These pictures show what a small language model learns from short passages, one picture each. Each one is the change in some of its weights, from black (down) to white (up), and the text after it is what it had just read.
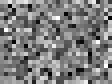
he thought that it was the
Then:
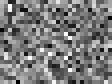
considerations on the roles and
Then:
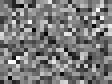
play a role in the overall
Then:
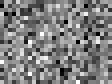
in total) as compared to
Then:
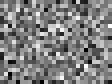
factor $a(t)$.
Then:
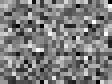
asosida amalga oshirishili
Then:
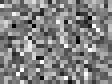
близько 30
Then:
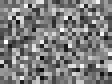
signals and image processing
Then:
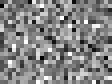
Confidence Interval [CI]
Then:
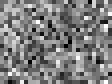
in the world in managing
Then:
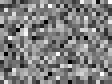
активного красителя
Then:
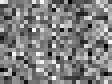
been the work of the LSST
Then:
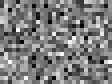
precise mechanisms
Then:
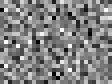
le fichier source
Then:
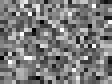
composites is mainly controlled
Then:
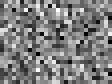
to its 5 years minimum price
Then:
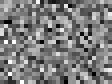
base stations is a key factor in
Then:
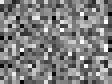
língua é tanto a
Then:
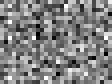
con otros alumnos de
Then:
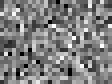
created uncertainties in global
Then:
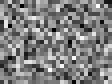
end-effector motion,
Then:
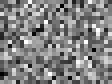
de crianças então
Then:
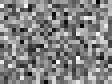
of patients were unaware about the
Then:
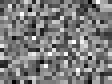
рекомендацій за
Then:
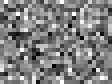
В данной статье
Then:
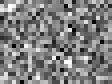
says gleefully
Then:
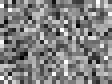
number of students are capable of
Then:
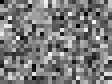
service to their eventual
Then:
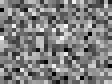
differing perceptions. The comparative
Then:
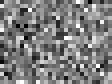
body show a lower speed.
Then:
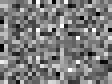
fanlari doktori, professor
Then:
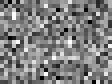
траекторий на
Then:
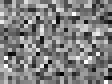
dengue, houve
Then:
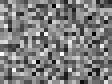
Demak, inson
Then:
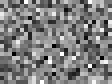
in violating the law.
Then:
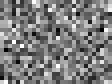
brain tumors. In
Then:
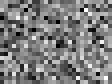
with a severely depressed
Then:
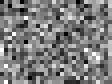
of major CVDs.
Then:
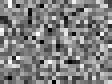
R&D cost data is made up
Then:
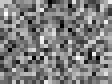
is the percentage over the
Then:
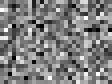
كان ذلك
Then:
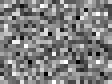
необходимость и
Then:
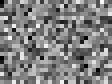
values of α and β
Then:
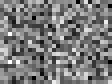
ifodalanishini organib
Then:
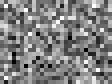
Самборі було
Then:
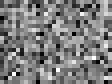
interno de cada país
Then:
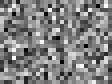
alpha for PTSC,
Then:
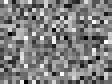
treatment plants and control of
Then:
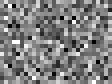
забезпеченості і
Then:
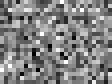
results of the Integrated Water
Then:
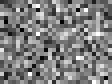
a correct cleaning
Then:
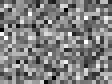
Gothenburg), que
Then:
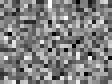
de Colombia)
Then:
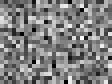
terms of another. When
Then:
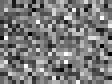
decision making. These conditions as
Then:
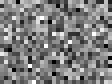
energy state. The author developed a
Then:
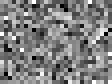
the CP antennas,
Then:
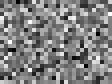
ve günümüz
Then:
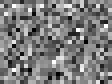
Annäherung an
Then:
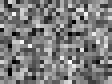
by 8 bits per pixel
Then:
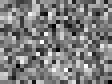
Metode yang digunakan
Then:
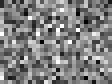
of the project is to create an
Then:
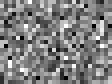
keep project cost low. In this
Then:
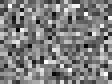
averages [following
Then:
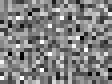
arrest, unplanned
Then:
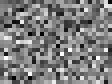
shakli Kutilgan
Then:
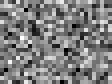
annual fixed conference
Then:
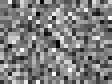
in search of novelty and
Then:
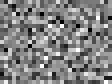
dedicated software,
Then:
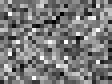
наиболее близок
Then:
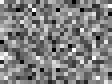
cidade em vários
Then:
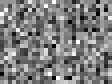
setiap 3 detik.
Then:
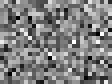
[1]. As a result, the
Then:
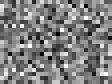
available to analyse over time is
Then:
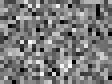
s 5 kritériami
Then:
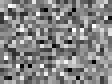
functions automatically that the
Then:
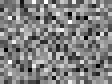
balancing cost of a
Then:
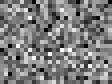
of Agriculture's
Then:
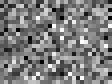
autista no ensino
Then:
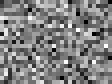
of each shell, R is the
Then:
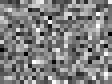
12-hour intervals
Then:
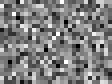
disputes, and facilitate
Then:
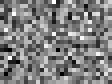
structure height. The lateral
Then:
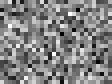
автореф. дис.
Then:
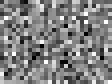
of NDs per cell.
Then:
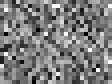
removing the heat from the
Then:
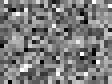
своей педагогической
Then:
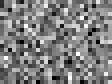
parecería adecuado
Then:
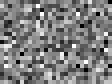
inter-channel phase
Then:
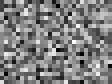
also observed similar risk patterns for
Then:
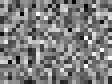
(2)$$ where m is the
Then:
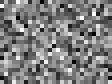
a stainless steel
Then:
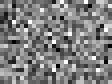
all diseases and conditions that have similar
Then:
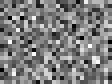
cámaras no
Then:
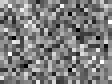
потенциал развития
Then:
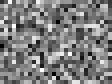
Iman Pomalaa so that
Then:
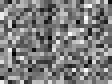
va vorisilik asosida
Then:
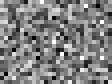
para Cacilhas,
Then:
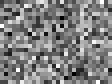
их отражением в
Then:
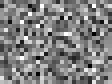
2022). This has triggered
